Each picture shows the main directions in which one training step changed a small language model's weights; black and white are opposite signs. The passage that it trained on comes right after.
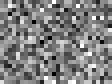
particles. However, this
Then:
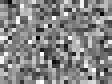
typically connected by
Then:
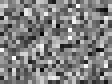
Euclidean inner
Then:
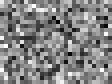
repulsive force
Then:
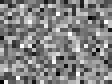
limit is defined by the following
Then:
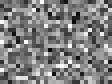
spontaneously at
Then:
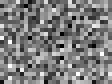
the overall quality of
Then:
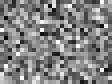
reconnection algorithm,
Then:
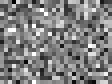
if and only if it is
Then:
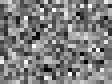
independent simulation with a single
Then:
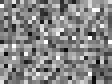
$K$, ``the core
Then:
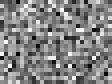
of this trade-off
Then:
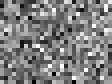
used in the experiments of
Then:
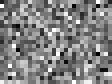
linear superposition of exciton
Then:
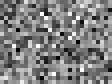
the elliptic curve
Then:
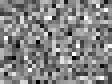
other methods is it provides
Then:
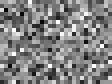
\medskip Finally, for
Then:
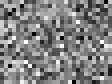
electric fields applied
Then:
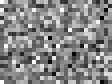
Future” Program
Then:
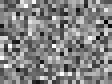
the cells studied
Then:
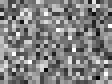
\in B$, a compact
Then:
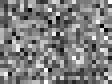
VHE emission,
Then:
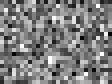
universal form of
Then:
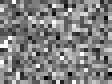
radio environment
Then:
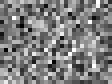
NLO results are consistent
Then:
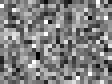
function $f$ defined by
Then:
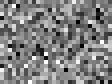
Grat, BS}.
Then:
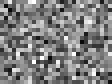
the cosine distance between
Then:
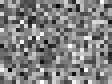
space such that the left action
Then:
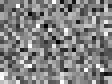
differently by culturally
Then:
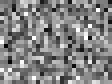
event and (b) shows
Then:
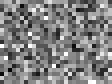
may be possible to produce
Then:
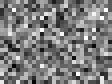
yields the entire
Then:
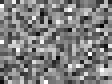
$F~A$ in line
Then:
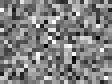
with a strong focus on
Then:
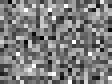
approximation illustrating
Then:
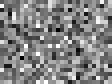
subgroup of finite index of
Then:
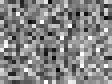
subset.} Using this
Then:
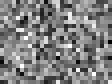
have investigated in
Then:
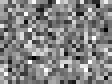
= 1$, and hence
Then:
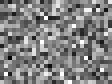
However, our knowledge
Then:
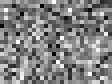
They show (among other
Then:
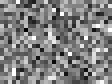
the optimized structure of
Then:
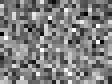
The gluing will be
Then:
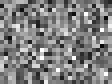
rotation of neutron
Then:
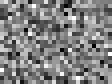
reduce to unity for the
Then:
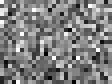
(ICI systems).
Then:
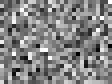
of BHs and their
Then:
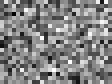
to achieve a
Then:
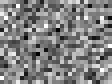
\mapsto t x \] and
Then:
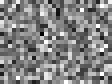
Blaschke sum and
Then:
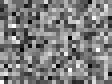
a map from the set of
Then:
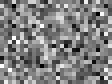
for zero magnetic field,
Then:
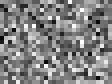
if other effects such as
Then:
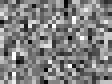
possible to consider based on the
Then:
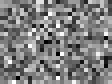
antichains of
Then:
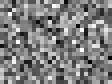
fast and practical
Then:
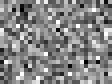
oscillations of the total
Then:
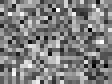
on the size of data
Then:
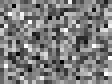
size (as long as
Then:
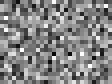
\end{gather*} we
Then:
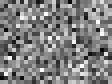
have \bea A^\gamma
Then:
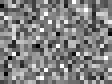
space, $\varphi : X
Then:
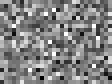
hereinafter CN)
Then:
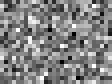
the same decay rate as
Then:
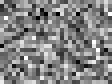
C.L. allowed
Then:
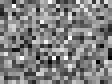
often require almost
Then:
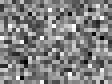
is modified when a
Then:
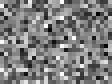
usually significantly
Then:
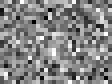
and perturbed systems,
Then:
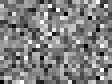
In essence, the structure
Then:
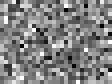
note that the reference state
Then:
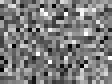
we present a series of
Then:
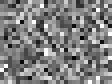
our conclusions. We use
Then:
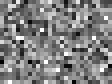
point it is useful to consider
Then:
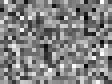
can be given, but we
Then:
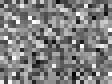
larger than the calculated
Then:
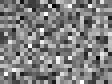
the axis $u$.
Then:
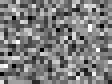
them assumed to be
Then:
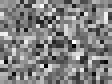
divide the galaxies
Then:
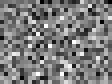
wheels, rotation
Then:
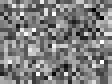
the hierarchical model
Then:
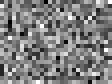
row is computed by
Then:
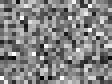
the upper vertex in
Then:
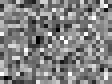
In the present case, the
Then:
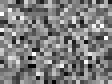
of constancy.
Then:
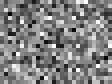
it does not improve the
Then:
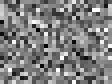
to derive expectations
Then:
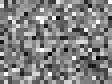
Gelfand transform}
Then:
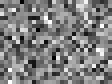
will combine to call
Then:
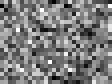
we restricted the matrix
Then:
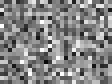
the {\it connection formula}
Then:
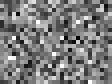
of roots inside the
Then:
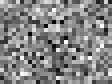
voltage and the
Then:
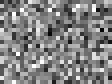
of telescope
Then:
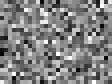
B-Splines on
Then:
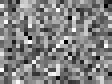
that the position of the
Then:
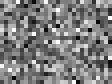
the magnetic interaction
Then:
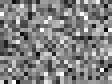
lowest-energy states,
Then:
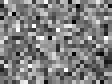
and ten degrees of
